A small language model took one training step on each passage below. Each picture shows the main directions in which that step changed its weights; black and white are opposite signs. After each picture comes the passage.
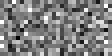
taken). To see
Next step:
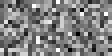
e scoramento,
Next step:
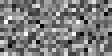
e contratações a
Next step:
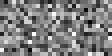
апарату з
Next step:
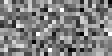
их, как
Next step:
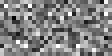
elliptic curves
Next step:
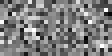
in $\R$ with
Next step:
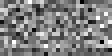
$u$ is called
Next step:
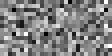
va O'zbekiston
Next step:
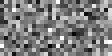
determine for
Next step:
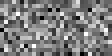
L-c et
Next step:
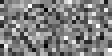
milliy til
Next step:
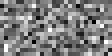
no esqueleto
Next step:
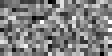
La communication
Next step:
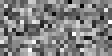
mit Open
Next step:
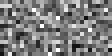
not necessarily a
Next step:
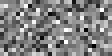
bir inson eng
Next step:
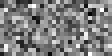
implique que
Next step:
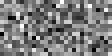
also show that this system
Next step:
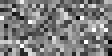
na taxa de
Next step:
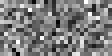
is enough to show
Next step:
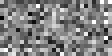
de risco de
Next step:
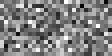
sind erste
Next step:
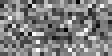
-\infty < t <
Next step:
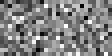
are the adjacent
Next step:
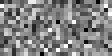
out an explicit
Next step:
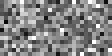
progress. –
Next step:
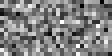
und gab die
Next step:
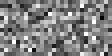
y estilos como
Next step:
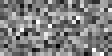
besleyen bir
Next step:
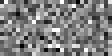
- Proof of Theorem
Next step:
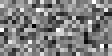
70% del total
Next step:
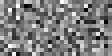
Interactions between
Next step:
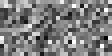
une extension quadratique
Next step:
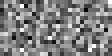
and put \[
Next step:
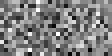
the nonlinearity
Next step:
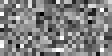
images of
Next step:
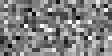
(see \cite{
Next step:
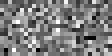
the same link.
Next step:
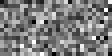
value of $\gamma$,
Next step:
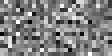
dovedit a fi
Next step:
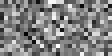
of signature \
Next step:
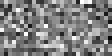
$x$ and
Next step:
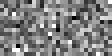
root of unity
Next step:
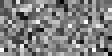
разбиране е
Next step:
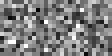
Because large matrices
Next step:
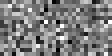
and have no relation to
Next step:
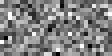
em uma norma
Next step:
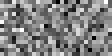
$\dual$, so
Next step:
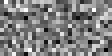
все же
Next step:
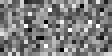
form $\omega$. If
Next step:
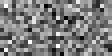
technologies de
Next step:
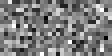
identically zero (not
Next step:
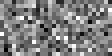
dos atores
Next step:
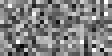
the distributions are
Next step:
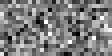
at the end of section
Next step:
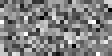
yang tidak
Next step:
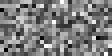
invariant manifold of the form
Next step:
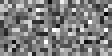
starts at least
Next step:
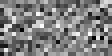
is to preclude the
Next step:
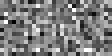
Volume I,
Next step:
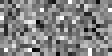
copy of
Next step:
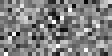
of tuning
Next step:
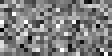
able to use the
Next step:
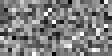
va dalillarga
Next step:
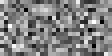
be two timelike
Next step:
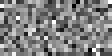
of an arbitrary finite field
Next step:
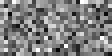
$E$. This is
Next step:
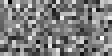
of restoration of
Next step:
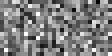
using Lambert
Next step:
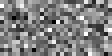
des hommes se
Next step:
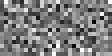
На тлі
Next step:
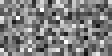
component marked with a
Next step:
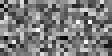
doutrina de
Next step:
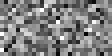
is said to be
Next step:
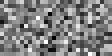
In this section we use
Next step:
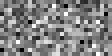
we are going to
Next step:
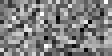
the existence of the
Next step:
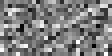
is for this path,
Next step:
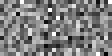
{\it Let $\widehat
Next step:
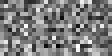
\bigcup S'$ and
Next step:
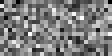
las teorías
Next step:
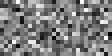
Let $\m$ be
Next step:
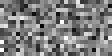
ainda, que
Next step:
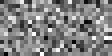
following theorem see Section
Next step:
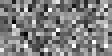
undefined curve
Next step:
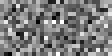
of the side of
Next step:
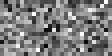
для насосов
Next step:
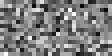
every shift invariant
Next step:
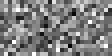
gera novos
